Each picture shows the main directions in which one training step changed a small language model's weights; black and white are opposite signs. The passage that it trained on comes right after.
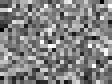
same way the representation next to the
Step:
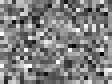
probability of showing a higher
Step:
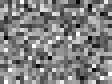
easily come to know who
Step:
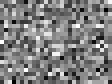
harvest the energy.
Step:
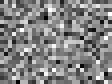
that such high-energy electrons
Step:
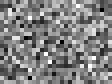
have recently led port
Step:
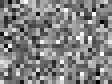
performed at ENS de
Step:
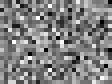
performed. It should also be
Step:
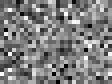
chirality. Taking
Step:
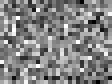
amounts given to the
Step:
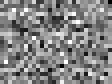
life represented the barrier to
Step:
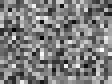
brightness, indicating lower
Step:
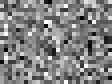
(contrary to the
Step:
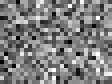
Science, the Knowledge
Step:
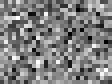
increased by a factor of 2 with
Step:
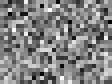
not the center of the
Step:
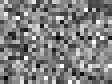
forecasts at each
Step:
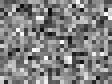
R3PACK. A
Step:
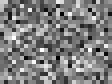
drug was enhanced by solid
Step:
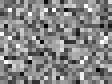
$m_N$ is the
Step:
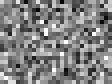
and Applied Science for
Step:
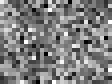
factor of the resultant equal to
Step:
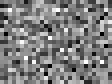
Accretion can be observed using
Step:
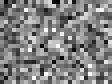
both for single instantons and
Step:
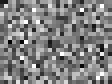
cloud and hybrid
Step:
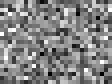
S, the relaxation time
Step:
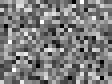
studies, 2%), and
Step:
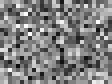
new knowledge about the environment is
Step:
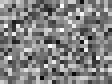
the number of electrons and
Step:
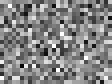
statistical data. We flip
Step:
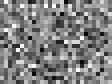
research must always seek to understand
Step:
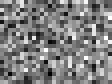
of 0.01. The selection
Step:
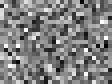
not react as well.
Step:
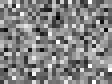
find new and effective algorithms for
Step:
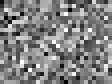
most common measure of surprise
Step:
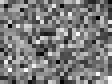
stiffest of the
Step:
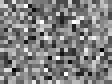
the essay? ³
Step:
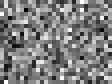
fixed bias term proportional to
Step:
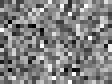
dynamical concepts as the
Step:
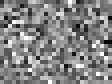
common source of origin. Such
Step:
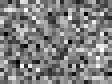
results from micromagnetic simulations
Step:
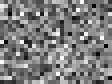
Table 1 shows that the difference between
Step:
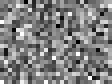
be redrawn, as shown
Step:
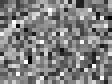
the main carrier of common
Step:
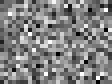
GeV,'' Phys.
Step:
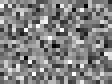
registered foreign media
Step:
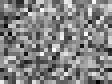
in the symmetric case,
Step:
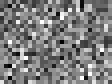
crude extracts and
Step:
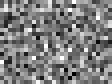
to perform a real time detection in
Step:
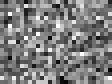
sustenance of the
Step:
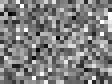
[2]. Based on the
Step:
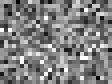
more specific thematic or
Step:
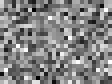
supplement and sustainable energy
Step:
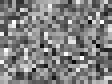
of the range of few kHz
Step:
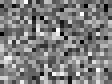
a tight-binding
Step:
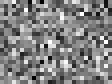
is not invertible. For
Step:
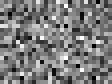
manipulation of varied
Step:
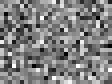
cases of *Tinea
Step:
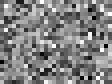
in extraction and processing. -
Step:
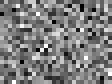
Galactic Ridge.
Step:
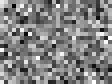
traditional practices of storage
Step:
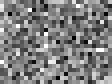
health plays a pivotal
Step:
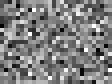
comprehensive online service that
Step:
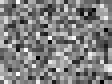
with chest pain and are
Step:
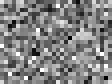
of a representative normal breath
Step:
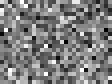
in animal production and increase
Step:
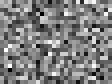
drops to 8\%. The
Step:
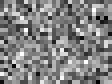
technology, which enhances situational
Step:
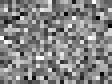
to motivate people and develop
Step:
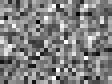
from the Institutional
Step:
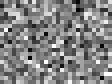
2020 model specifically trained
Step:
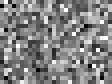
photon process (see figure
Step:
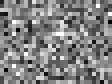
line along which the test particle
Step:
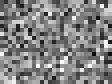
the vision of the school,
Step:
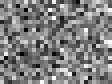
in the ovaries. This
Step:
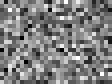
S}$ of interacting
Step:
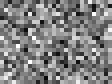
case is where all terms are
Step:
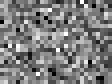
Advancement of Science.
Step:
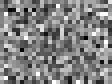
comb source, (B) a
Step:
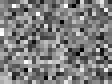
a certain power-law behaviour
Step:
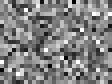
space by the pushup
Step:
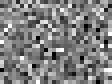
solution of Eq.(20)
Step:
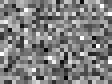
tenure into national
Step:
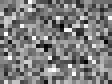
deployments. In our test
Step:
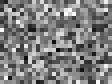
blob could be the result of
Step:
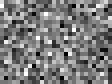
a slightly modified contact
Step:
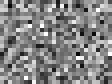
hierarchical architecture,
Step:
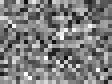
shape of the EBL
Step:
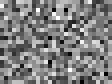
the Microsoft Graph
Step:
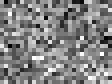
below. \begin{itemize}
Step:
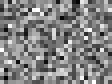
for GROUP II and
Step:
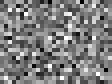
\quad J(\theta,
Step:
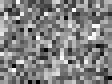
lack of good leadership by the
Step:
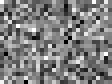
precision of landmark extracting
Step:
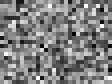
of outer layers on the
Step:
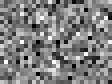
King (*J.
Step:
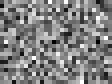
almost β -normal
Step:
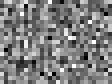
= Below Average
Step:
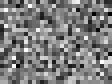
statistic (fading,
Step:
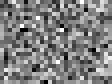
hearing aids than without
